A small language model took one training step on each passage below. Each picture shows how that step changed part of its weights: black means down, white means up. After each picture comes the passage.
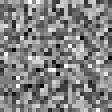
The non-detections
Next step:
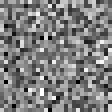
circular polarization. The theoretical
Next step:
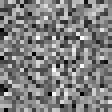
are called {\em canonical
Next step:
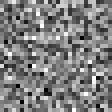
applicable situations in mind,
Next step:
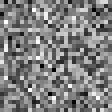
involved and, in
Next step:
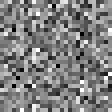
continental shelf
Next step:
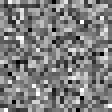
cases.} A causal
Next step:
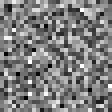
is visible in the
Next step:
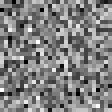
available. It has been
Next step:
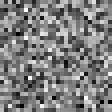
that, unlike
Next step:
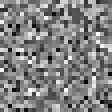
- where you can find
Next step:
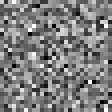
bandgap of these
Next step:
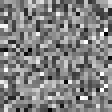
Involved The table
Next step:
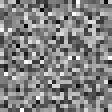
around 70% of children
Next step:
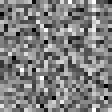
slightly off the trend.
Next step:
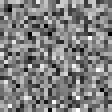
is the main center for
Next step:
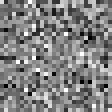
level of significance,
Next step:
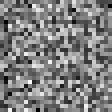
budget preparations is the
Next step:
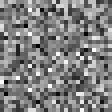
which helped in
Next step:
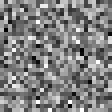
on the levels of
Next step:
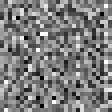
put on the term
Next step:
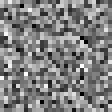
as well as an open
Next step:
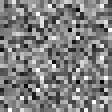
algorithms provide robust differential privacy
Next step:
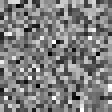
we provided the first systematic
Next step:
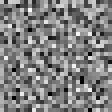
the presence of the flat
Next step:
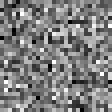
edges. Fig. 2
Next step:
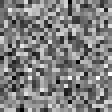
asymptotic behavior than that assumed
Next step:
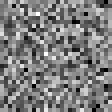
contaminants from the
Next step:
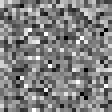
as room temperature operation and
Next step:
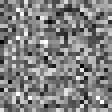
Thus, it was observed
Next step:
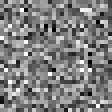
integrate PQC
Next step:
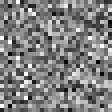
h)$. Then we have
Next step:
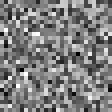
first maximum oscillation near
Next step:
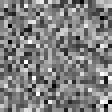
slice (first
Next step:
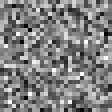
whose contribution towards the
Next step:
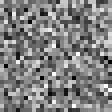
factor in digital transformation with
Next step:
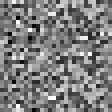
depends only on previous
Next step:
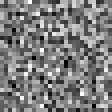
setup. Although the time
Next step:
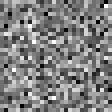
comparatively smaller number of
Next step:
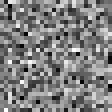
two components in the following
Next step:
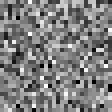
discussed in the text.
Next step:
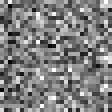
different hierarchies were
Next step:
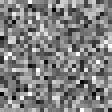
OSE into their
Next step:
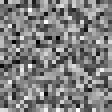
the disease. The presence
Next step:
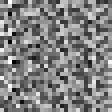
financial assistance for the
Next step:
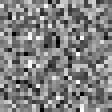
strategy where the raw materials
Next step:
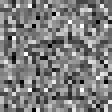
apparatus is
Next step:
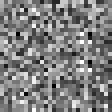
capacity of PLN
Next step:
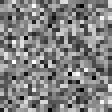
P value Recovered
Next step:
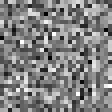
1 standard deviation.
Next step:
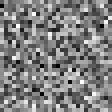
trimester of
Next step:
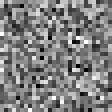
with close to physical
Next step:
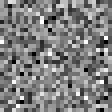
types of building construction were
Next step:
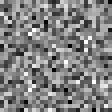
uncertainty that is inherent
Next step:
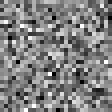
A | DFT |
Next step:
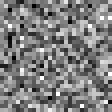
spheres. In
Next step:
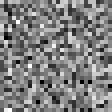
form in terms of the
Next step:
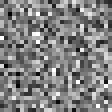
logistic regression in
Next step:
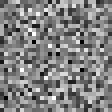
guarantees a certain level
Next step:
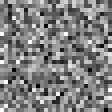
Security Council to
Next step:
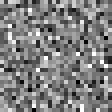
the textual data into
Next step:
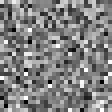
grasp as if
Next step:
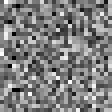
any registers containing
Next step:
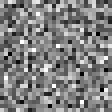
projects (Kumar,
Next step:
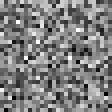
contribute to development through knowledge
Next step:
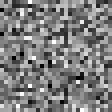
them. The way that
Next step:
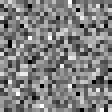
reciprocal space,
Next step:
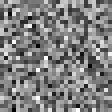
useful for the data analysis
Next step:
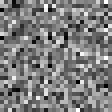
each other. The scale
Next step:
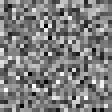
model) was producing more
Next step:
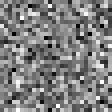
lowermost experimental state
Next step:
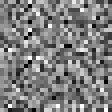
tree roots and
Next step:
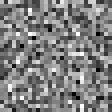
the mean average precision using
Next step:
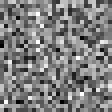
created according to the
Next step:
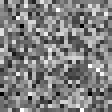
and Ti (day
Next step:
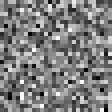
automobiles. This
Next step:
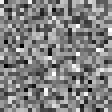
energy in the Hilbert
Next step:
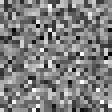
truth. Furthermore,
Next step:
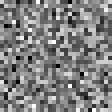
potentially high-yield
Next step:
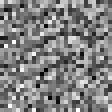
in a massive volume of
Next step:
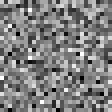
the UNITE
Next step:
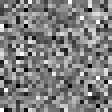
Hungarian University
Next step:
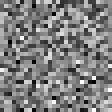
phrase is
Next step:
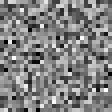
also yields an increase of
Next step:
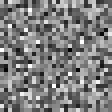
the pressures by the
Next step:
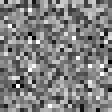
the hospital due to
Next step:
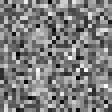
longer needs to be created
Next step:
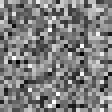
and masters in
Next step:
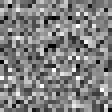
movement types was very high
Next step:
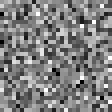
slightly quenched and
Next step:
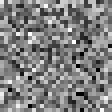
and imposed nature of
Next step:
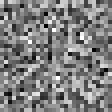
in part by the
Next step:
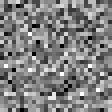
we can conclude that
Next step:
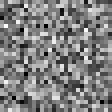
(2022) confirm that
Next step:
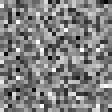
collaborators plan to
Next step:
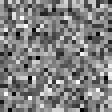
EMCD map
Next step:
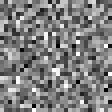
vacuum non trivial.
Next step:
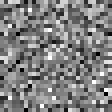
the crahes occur
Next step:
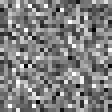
Yes Yes
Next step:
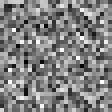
has successfully shown its
